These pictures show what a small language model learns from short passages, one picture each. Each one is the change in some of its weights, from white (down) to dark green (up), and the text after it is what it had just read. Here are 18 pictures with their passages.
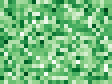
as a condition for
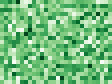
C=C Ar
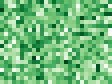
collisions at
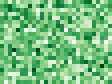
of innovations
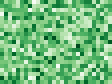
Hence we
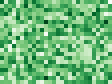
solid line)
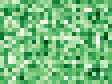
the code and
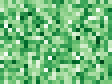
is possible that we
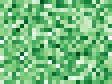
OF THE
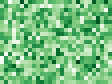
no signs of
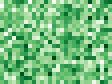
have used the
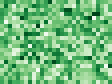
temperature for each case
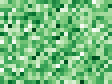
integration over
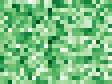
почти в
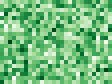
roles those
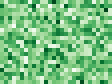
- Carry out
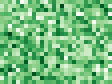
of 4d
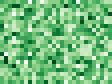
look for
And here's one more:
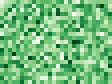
related to the
